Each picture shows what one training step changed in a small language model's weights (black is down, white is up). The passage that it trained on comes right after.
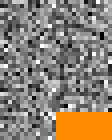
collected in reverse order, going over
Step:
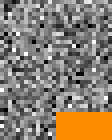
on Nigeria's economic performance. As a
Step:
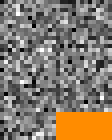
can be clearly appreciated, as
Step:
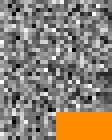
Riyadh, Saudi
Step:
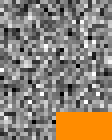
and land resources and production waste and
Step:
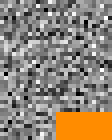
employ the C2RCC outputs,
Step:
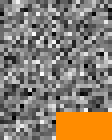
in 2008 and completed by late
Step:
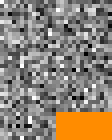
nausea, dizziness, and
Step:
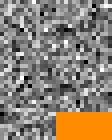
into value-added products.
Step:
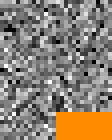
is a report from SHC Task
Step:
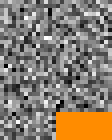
and interacting with gastric
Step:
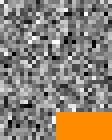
coxopleuron with 27–33
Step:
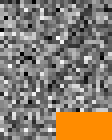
studies have been done to explore the calculation
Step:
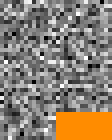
and child sex ratio was reduced
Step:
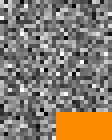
with the size of the search.
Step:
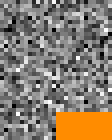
configure, deploy, and evaluate the
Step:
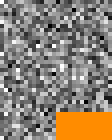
other hand, of $a_i = 0$
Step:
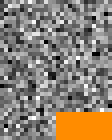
20 Information Technology Specialist
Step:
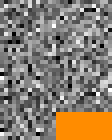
children are vulnerable and are exposed to
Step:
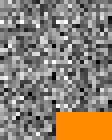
if they want to do anything.
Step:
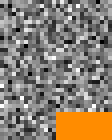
fanlari bo'yicha
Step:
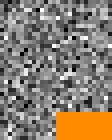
boundary condition. However, for a system
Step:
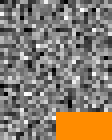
phenomenological knowledge is possible, specific
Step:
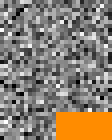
some major functions of the mass
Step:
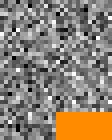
score (0-9 scale)
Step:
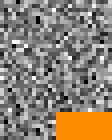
North-East Atlantic
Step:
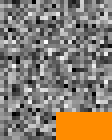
slowly and stirred for 30
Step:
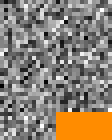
the proposed system. First, when there are
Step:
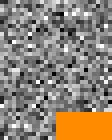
and tags from the Funding agency
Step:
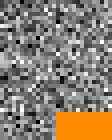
view extends interface one with static
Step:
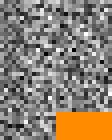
Liu, Q. Wen and L.
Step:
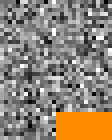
ELN? - Store data locally at
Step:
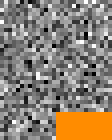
gateways. Upon the reception
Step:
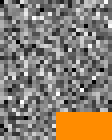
the prolonged exposure of
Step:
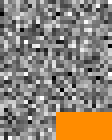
Singular Value Decomposition
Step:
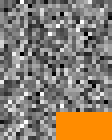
boosted through provision of incentives
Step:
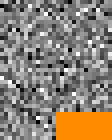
lab access Research institutes,
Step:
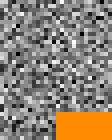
i Z_{ijk} Discount
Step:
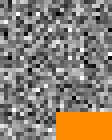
stakeholders in order to enable coordination
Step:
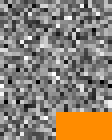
season coincides with the monsoon
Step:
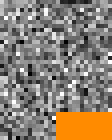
but there are significant concerns about the use of
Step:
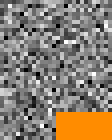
of the Lake due to the deposition of
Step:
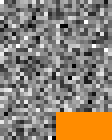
ratio ... 3 times of the
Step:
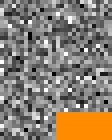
i.e. (75 respondents) at
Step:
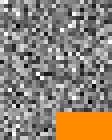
Cynthia Nwachukwu
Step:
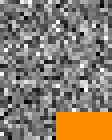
distribution on the hull were also prepared.
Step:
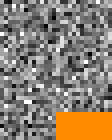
finishing layer and the additional
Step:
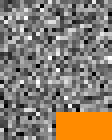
unique feature. In order to classify
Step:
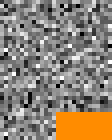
(3) IEEE Xplore
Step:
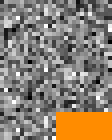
in decreased activity, decreased quality of life,
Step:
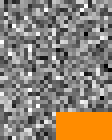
Vehicles Systems
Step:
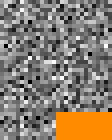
family, he accepted to write
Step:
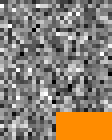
to teachers preferably the using
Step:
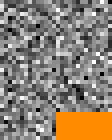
pesticides in agricultural
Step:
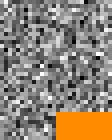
bicolor* seedlings. The
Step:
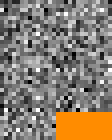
open source systems utilized in higher education
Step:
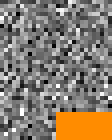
now supported by the re-engineered
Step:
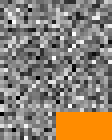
goals? The results show a recent increased level
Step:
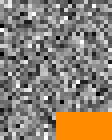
be monitored Chetan
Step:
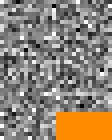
in all-electric mode for a
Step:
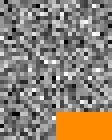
Self-monitoring wearables
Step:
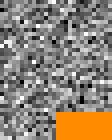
water level augmentation enabled water level
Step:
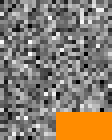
acclimated to mall culture; most
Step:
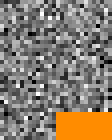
the main phase on the surface after the
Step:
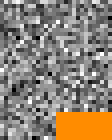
triply distilled water and dry
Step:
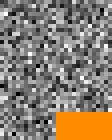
the aesthetics of sceptical
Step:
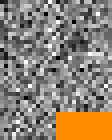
the BERT for better ASR performance.
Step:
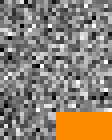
flux because of high osmotic
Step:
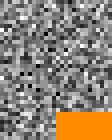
the world or something. And
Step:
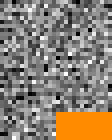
given in Table-4. Table 3:
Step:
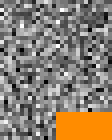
micro-compounder and afterwards the
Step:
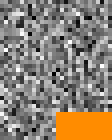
(2011) define social media as
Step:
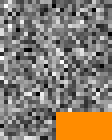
breadth of our community. These include: -
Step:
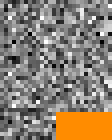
as in water purification plants, increasing
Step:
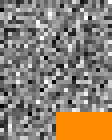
by an economic lot size model. A
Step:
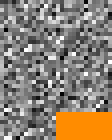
the treatment of wounds by the community, including
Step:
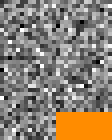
shown that smart shopping carts does
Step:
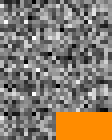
must provide the necessary evidence for the
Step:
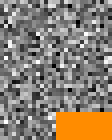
outlet; wall condition without
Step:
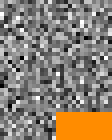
1.25% of national income. These
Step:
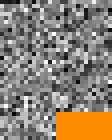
results are taken into account in the evaluation
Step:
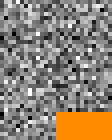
The highly structured, predictable environment
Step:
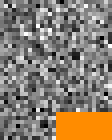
97% along with superior
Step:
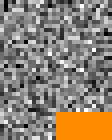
the presence of alkaloids,
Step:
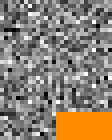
is 8.67%, and decreases by
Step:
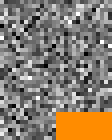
awareness of the possibilities of
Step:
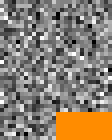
reduction of seeds loss from the
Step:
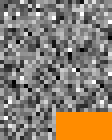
be achieved with conventional controllers
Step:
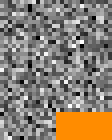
total of 513 species from 48 families
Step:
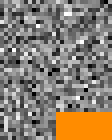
The concept of new firm formation was
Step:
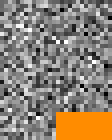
of Supervisor - Read teh
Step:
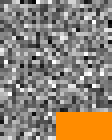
= 0.05$. Therefore, this study
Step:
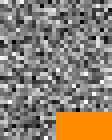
fracture surface for diamond
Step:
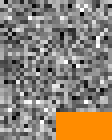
tumor or necrosis.
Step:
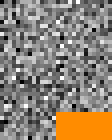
performs data integration but also records the
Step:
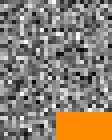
of fin damage of two fish
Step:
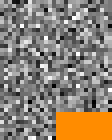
greatest brunt of the global
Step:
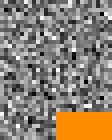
and Deepak Khare School of
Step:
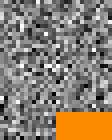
antimicrobial agents from medicinal
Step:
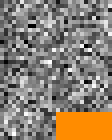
ATG dose administered within
